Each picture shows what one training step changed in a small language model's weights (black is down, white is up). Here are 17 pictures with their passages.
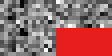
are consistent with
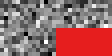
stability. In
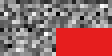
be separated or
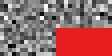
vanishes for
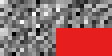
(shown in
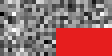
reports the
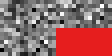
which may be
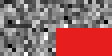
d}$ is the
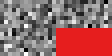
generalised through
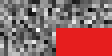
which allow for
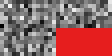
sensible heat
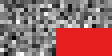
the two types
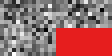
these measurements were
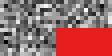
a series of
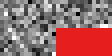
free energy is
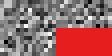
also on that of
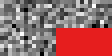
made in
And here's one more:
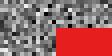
exact expressions
